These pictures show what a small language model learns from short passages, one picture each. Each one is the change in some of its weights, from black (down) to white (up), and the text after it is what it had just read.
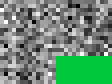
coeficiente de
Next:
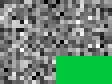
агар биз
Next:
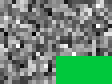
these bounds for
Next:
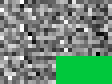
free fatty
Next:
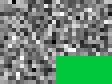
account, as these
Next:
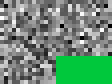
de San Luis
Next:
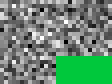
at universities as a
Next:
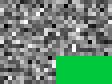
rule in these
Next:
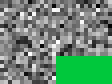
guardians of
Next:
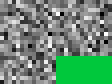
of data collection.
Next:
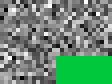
has recounted
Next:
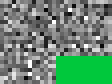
is the presence of
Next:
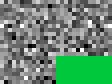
à évoluer
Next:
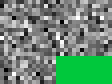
личности в
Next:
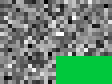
was collected and
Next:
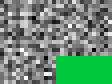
and organizations operating
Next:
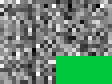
o ponto de
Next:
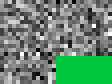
of 95% for
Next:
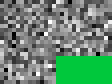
disharmony was
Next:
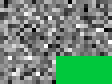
you really had to
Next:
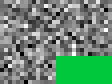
has an impact on
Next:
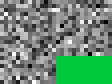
and pharmaceutical
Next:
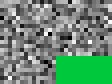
response filter
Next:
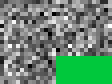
Fig. 4 and 5,
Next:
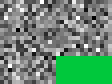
to increase the income
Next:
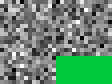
and identities undergo
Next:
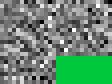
of EEG data from
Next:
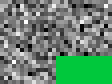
valuable results?
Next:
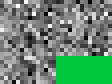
a elaborar um
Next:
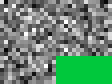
in boys as compared
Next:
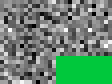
vessel safety
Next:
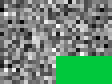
có tỉ
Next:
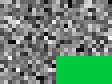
as a part of local
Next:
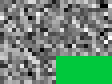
los mismos se
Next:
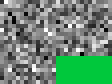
and babies in
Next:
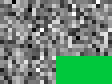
available due to
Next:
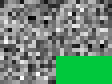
видеа и
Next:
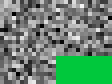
center with a slight
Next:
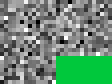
[8], they can be
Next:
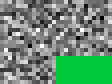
for the management of
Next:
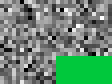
en el proyecto
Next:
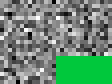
an efficient manner
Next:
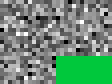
draft of parts
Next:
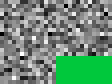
College of
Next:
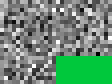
pedagogical support
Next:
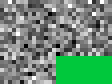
rekening te
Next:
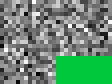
and not freely
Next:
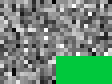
Implications for
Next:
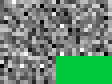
dependent variable which
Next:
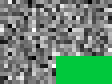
the inhaler
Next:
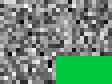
número n
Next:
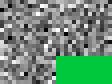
Emchi onam,
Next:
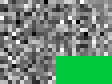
no se les dedica
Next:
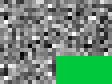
um efetivo
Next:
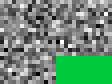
be expanded to
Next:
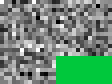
related mental
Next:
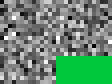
could be placed.
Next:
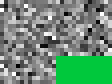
slowly passing
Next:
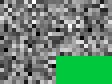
but with a large
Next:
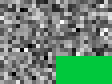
àquela que
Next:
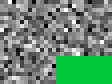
developed in the intact
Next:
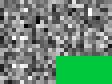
brings together
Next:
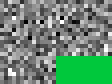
a h-index of
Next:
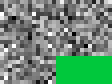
Jeunes dans
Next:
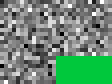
genus. Material
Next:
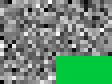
we have Lemma.
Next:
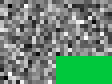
others. This
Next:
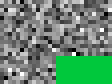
are going to
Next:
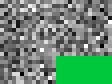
is the biomass,
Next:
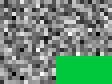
of Central Bank
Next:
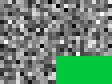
in the bottom
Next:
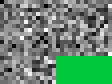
do not provide any information
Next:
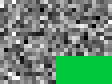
viewed as a
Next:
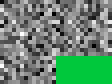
behaviour. The
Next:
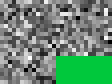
number per hectare,
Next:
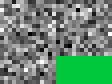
Table 3 shows that
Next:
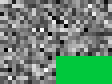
method was used in the process
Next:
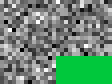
recorded in the
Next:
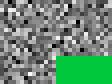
opinions of the
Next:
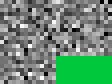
it is the key
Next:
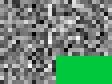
of considerable weight.
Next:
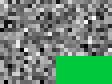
mechanical environment and respond
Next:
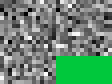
International Scientific
